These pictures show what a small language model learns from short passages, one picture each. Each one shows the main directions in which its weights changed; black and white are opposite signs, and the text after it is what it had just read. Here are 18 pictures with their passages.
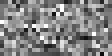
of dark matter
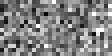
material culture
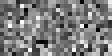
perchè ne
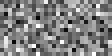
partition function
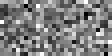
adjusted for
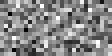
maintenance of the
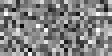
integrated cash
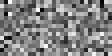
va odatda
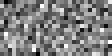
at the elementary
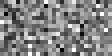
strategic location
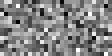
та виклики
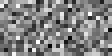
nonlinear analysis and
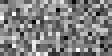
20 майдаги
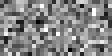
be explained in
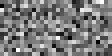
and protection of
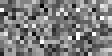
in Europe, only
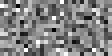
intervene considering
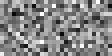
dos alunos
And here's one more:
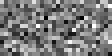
Presence of
